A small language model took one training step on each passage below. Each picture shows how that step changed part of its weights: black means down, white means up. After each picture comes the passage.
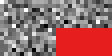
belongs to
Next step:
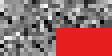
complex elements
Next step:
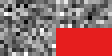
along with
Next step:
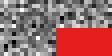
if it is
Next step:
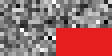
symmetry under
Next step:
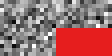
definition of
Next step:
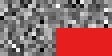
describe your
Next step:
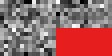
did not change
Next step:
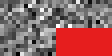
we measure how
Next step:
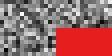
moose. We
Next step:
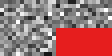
were used to
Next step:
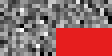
only a high
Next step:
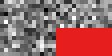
etc. In
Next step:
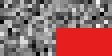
the locations of
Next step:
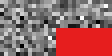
transition temperature.
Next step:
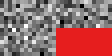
with respect to
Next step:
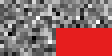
and related
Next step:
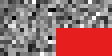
and N2 are
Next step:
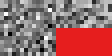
of a city
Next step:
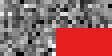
al. proposed
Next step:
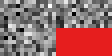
(b) with
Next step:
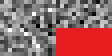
the Educational
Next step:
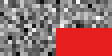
that the data
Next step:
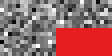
between the internal
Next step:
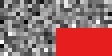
the Criminal
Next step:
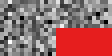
vary across
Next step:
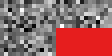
assume that the
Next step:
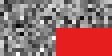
initiated by
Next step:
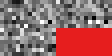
fineness of
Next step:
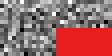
{ I am
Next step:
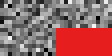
the attribute
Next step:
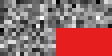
In the expression
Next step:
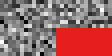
in a block
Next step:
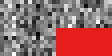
The success
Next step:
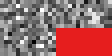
Next, the
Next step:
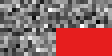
fix it by
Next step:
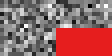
provide a
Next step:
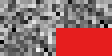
of continuous
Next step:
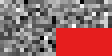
systems in a
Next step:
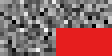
those boundary
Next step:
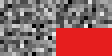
seen in the
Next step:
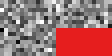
analysis of the
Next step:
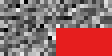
trying to
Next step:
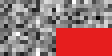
steps of
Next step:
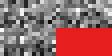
scale. It
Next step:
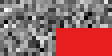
\rangle =
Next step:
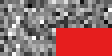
The Power
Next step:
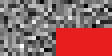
is not directly
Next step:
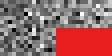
hold of 5
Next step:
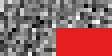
seen. A
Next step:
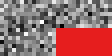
mass, and
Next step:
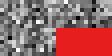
main component used
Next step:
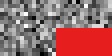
have four different
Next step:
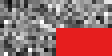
signal of the
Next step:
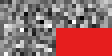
selects the
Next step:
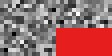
store and the
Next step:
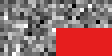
The nights
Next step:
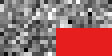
bias between
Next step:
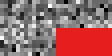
- Wash
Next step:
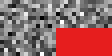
itself requires
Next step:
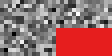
store and read
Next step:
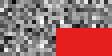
Data analysis
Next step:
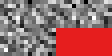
Physics and
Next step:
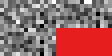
resulting in
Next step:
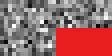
The pattern identified
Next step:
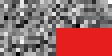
choices of
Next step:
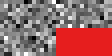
data from public
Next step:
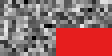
transformation approach of
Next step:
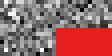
which affected all
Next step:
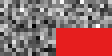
one full
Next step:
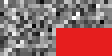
that form the
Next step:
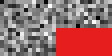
consistent with the
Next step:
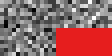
and cases.
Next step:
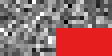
and levels
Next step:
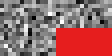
are proposed for
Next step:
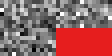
small to consider
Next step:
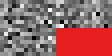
outputs from
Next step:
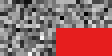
spheres is
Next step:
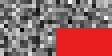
m man der
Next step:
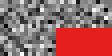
host is
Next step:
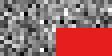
approximated by
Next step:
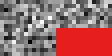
has led
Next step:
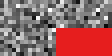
neural activity
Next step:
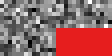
countries like
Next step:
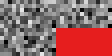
computation is
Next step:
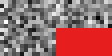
efficiency of
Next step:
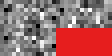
The reliability
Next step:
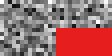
industries to
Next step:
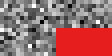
can open up
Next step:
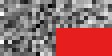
of Hessian
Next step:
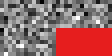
is not the most
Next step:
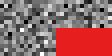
a true
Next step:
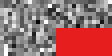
continuum image
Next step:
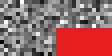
its aging under
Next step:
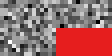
evaluative part,
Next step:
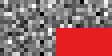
shown in Fig.
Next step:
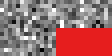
between WTP
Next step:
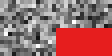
of the couplings
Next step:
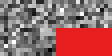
is compatible
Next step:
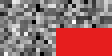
compared with
